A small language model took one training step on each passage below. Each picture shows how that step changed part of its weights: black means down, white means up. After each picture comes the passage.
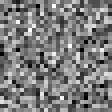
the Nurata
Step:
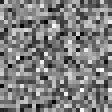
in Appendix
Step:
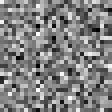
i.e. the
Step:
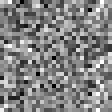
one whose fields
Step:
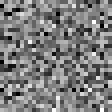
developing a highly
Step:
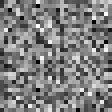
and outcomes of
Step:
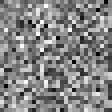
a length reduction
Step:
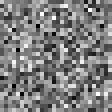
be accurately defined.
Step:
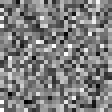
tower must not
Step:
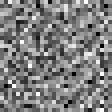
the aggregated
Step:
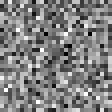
to conduct various
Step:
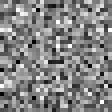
lower level, which is
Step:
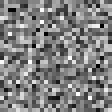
requires a closed
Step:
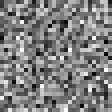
acid with a
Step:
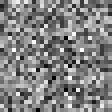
in Table 3.
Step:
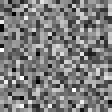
This new technology
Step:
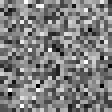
such as the number of
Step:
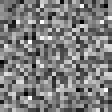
with Foreign
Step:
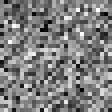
in the grand
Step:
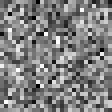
was found to be no
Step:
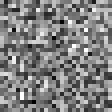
is the only parameter of
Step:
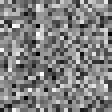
and A.O.
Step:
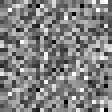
the hidden
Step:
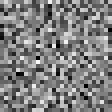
findings into account
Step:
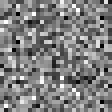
rather than time,
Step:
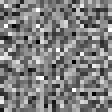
research, industrial
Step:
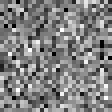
mergers detected
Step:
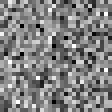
\quad :
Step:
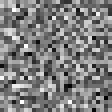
subspaces and in
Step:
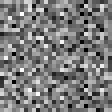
if the observed variations
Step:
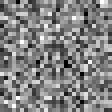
we report the
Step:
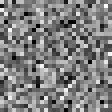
to open.
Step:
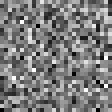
variable. The design
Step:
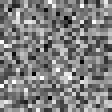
that constitutes
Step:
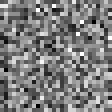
Avenue in the
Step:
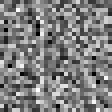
UA8 rate of
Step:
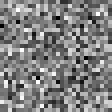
on the reduced density
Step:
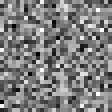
species. The
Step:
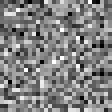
the mKdV
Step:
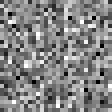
cases of interest;
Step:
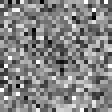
for reduced computational
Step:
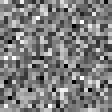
both staff
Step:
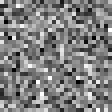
W-based system,
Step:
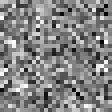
in speed,
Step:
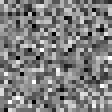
these supplements may
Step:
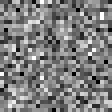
members of
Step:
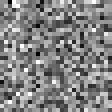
rapid loss
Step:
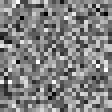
the salts of
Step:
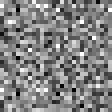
an example of a
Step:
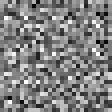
neutron star is not
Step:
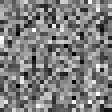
for short periods
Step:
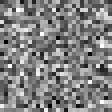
MO in phase
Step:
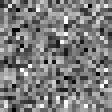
than loop contributions
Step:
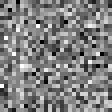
or present beyond
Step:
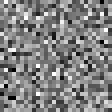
bases values showed
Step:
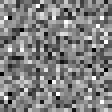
outermost contour
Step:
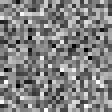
the $s$
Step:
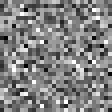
reference indicate that
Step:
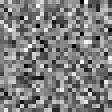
extraction. Both
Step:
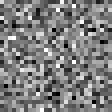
another model of
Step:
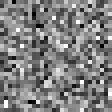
seen in current
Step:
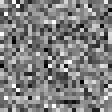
injected charge
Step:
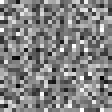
the present short
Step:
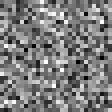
are among the most
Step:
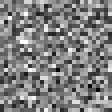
difference from the average
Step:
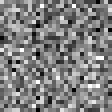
comparative study on 100
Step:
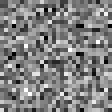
of procedures
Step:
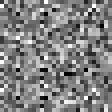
total velocity
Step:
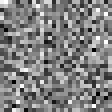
point of view,
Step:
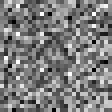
within nearby
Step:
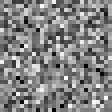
other intensity.
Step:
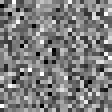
protocol. To
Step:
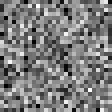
to diminish
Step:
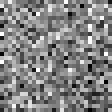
K\times N}$
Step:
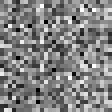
the current between the
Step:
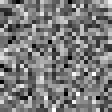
other words,
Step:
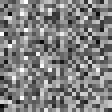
we use from the
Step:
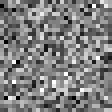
as existing
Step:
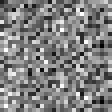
The major
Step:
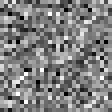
states are different.
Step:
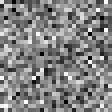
light source and
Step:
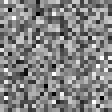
results showed that the
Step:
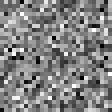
On the other
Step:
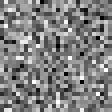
introduce the
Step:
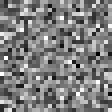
of the photon
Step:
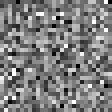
pathway may
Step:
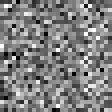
or carboxylic
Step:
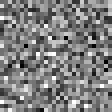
the projected area
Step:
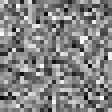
layered compression for
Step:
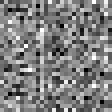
time. Our research
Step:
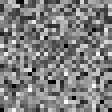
chosen the
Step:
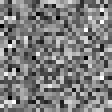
study are available from
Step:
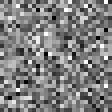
lengths they can
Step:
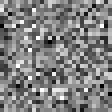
vision of this
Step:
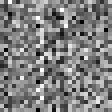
action. In the
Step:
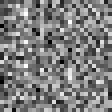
10% of the
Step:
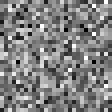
a stringent test
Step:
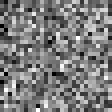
of every
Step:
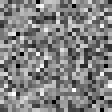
such a state is
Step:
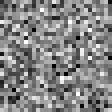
The magnetic data,
